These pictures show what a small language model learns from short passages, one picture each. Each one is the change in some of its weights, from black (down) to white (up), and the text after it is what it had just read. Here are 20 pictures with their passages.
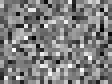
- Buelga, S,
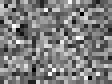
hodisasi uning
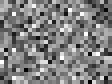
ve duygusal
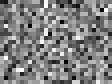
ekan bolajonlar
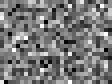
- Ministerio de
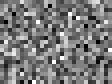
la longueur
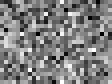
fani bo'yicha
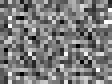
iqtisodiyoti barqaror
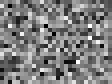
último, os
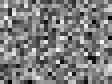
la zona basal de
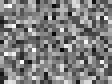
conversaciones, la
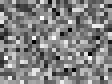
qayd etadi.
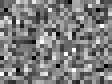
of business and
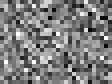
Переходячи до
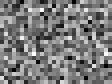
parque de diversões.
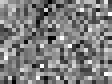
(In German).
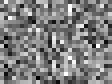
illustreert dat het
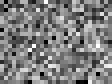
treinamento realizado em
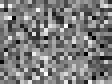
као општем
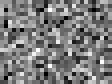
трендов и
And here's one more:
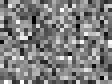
mely komponensek
